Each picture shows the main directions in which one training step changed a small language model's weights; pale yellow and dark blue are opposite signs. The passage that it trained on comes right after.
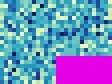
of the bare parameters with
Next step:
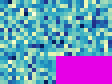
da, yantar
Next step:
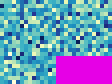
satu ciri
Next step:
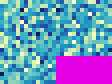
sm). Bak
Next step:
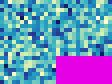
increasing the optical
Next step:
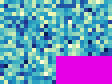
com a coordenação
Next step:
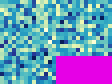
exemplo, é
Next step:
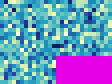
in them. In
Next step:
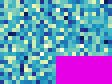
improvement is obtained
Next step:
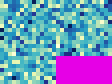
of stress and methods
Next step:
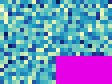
}\left( k^{\prime
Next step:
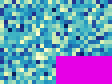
substantiate the
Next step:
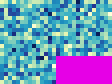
the streamwise
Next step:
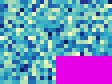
of separation
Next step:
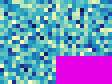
augmentation des
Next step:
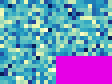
& Retrieval
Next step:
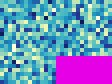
Science Group,
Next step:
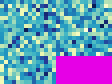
в себе
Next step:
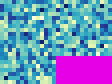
Type IIA
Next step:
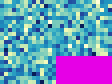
o tratamento de
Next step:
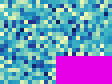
A ideia de
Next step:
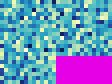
correlation functions, we
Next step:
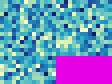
to transmit. A
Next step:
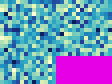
a generalization of
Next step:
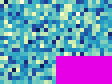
band. For the spin
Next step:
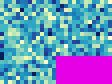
of reusable medical
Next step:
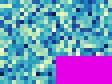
the outcome of the
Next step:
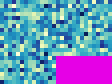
introduce the
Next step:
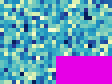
Hronom –
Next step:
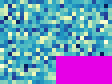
axions are
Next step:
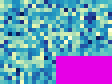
on June 20,
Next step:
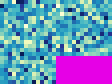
tenth step
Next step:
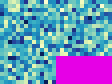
o teatro.
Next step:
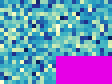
to satisfy the
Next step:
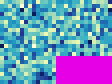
en el país
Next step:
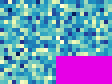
excitations that we have
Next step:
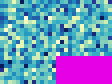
difference of the two
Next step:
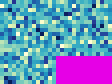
($x$) spin component
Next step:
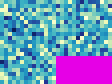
fatores que
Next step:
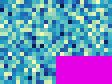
Select. Bg
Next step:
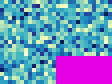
the incorrect
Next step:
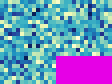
en la comisión del
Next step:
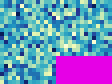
same remnant
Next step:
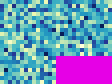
(3) can be
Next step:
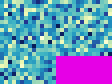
figure, we are
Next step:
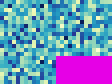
On the theory of
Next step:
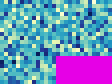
social determinants
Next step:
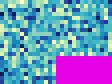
explicit connection
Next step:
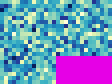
for the different R-R
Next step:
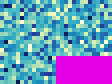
the main causes
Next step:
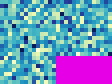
in terms of an energy
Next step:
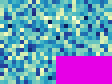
the largest {\tt
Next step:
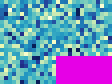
frequency $f =
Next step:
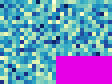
the three spirals
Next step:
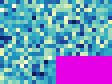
a homogeneous
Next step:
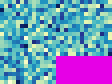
Annotation. This
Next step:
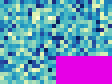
performed, including:
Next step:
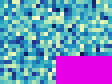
estimated by applying
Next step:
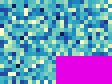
de nids au
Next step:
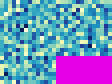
O, Lampert
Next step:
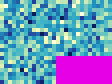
of the data set}
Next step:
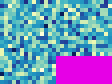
and (b) of
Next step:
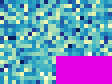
relaxed when one
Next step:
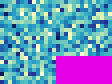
region to be able to
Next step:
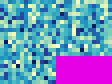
Francis} }
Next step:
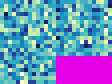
behaviour is the
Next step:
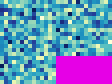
mixture approach the
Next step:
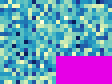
could empower a
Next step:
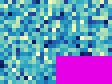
such setups can be
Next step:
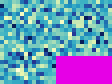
to show C~IV
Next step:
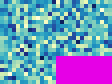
averaged and
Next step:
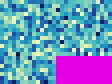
prepare and to
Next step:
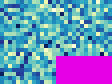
directions: design
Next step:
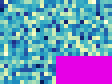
T\rangle$ of the
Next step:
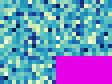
het bedrag
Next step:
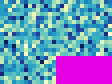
$\Lambda <
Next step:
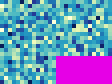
The images have a
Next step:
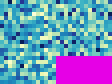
instability, it
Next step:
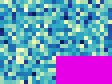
and backwards
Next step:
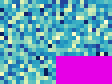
temps partiel,
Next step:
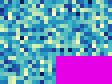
flow spreading
